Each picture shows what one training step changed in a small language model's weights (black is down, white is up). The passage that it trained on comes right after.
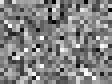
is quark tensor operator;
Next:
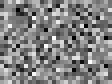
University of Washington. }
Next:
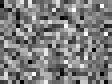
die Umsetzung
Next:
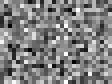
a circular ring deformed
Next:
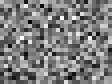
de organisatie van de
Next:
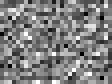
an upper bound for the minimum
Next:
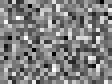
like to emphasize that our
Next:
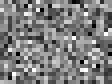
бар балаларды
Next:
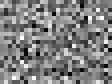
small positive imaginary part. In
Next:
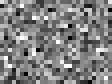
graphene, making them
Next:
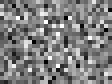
the same procedure as described in
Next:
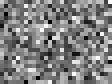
poner en riesgo la
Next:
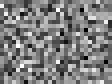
de acabar con el
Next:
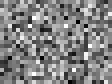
positive scattering length is
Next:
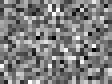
model". Local
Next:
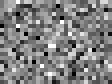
Chicago's Adler
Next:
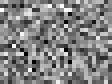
the trap, with the region of
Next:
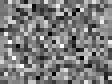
bilan oral glyukoza
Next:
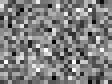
result of time reversal symmetry,
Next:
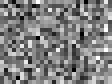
to be healthy from
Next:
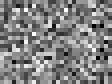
\), corresponding to a time constant \(
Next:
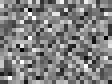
advances in neural radiance
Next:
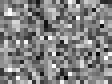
by the Verkhovna
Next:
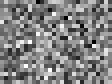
the availability of compact,
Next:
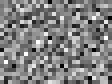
vecindario. -
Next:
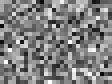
o'yinlar; -
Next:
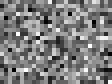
природа и правовая
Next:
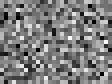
Disponible en URL:
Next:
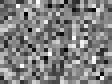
approach to identifying PII in network
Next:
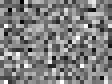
very similar to that for the
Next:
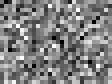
"Signs of the End
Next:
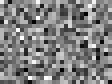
increases in women physics
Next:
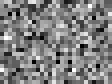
major components of the central
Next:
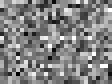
$h$ for Larkin's
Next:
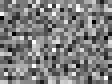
spectral line formation in a similar
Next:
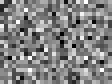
of LBG2 is
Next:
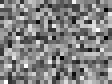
a solution} for the vector and
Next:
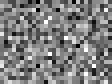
that $x(-\infty
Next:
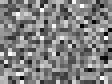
rejected, because of either low
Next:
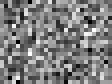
é essencial para que os
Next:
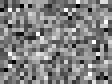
P^n(V)$ and
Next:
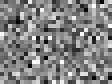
linearly correlated with the flux
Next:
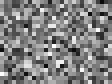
defined set of asymptotic
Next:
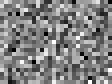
screen height of
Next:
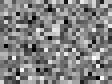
in quadruple systems with
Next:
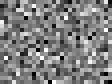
investigaciones o reflexiones
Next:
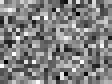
avoids having to
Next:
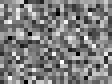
mreža - od
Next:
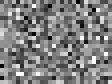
of $1.5$ for each
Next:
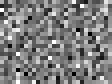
of top managers on
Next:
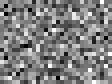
exact p-values and effect
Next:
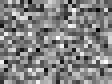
ada tiga hak yang
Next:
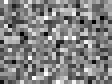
kasb uchun zarur
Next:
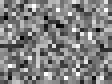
eng ko'p tarqalgan
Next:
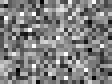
segment seemingly follows
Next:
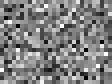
all $\rho N$ resonances
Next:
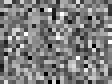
Keyinchalik olim
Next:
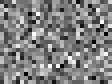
of network will be known as
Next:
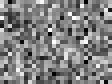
va tahlil qilish
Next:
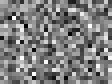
the amplitude of the applied electric
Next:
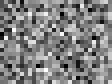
- MAGINI,
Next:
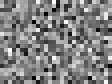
two-particle state. This
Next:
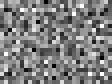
difference distribution reaches the absolute
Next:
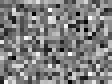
ia an consisting of a
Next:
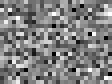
Grafindo Persada.
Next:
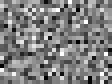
operator $\mathcal{O}$ as
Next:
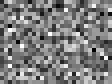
звітів щодо
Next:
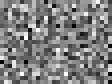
Technologies, Energy and
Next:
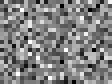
amor es buscar un
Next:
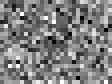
and the telescope spectral
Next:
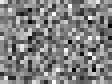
choosing data from one week
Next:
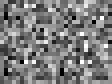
DE VIDA E MÁ
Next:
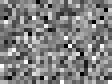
the field at $z$, but
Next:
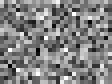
ўзгариши. 3
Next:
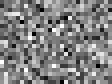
the non-vanishing components of
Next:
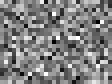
in time, electric field
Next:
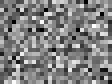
a moderately hot,
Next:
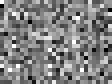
va boshqa salbiy
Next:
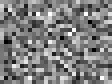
perforado en la aldea
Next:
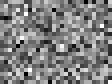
Bu xususiyatlar,
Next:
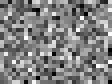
prior to the study's
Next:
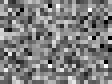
qilish masalalari
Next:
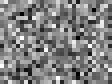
thinking; digital
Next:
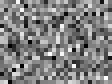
will become zero. In such a
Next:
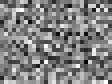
given by \begin{eqnarray}
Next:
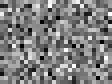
$(ij)$. To simplify the
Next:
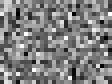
technology has also been highly
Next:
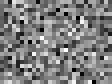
Indirect detection bounds on
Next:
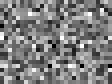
holda, yakkama -
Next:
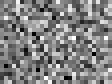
of plasma with approximately zero
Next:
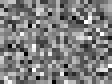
thematic saturation was achieved
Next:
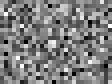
colloidal Au
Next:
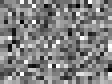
side of Fig.~S1 of
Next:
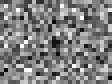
dağlıqlarda bu
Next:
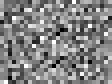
is one of the forms of
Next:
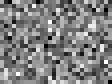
inference under interference shows that
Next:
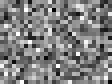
In the second case, an
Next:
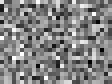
(LS) approximation, and so
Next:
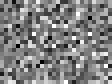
\emph{k}-th BS
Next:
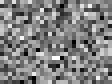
EO sampling.
